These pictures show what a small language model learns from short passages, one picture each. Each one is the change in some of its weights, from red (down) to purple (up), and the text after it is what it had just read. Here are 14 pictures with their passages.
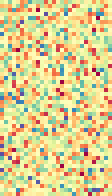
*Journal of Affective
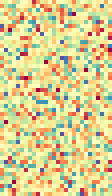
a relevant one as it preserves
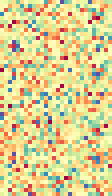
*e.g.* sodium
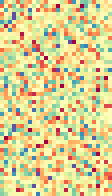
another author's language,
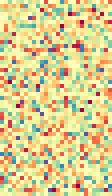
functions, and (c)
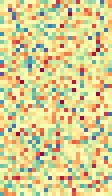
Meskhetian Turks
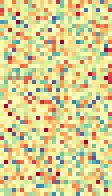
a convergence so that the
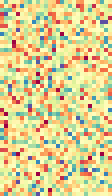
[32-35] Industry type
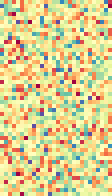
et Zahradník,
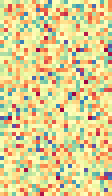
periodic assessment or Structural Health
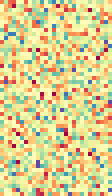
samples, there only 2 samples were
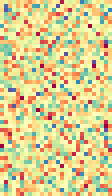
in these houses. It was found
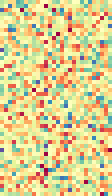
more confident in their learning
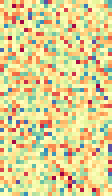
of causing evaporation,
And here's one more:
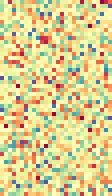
to European security.
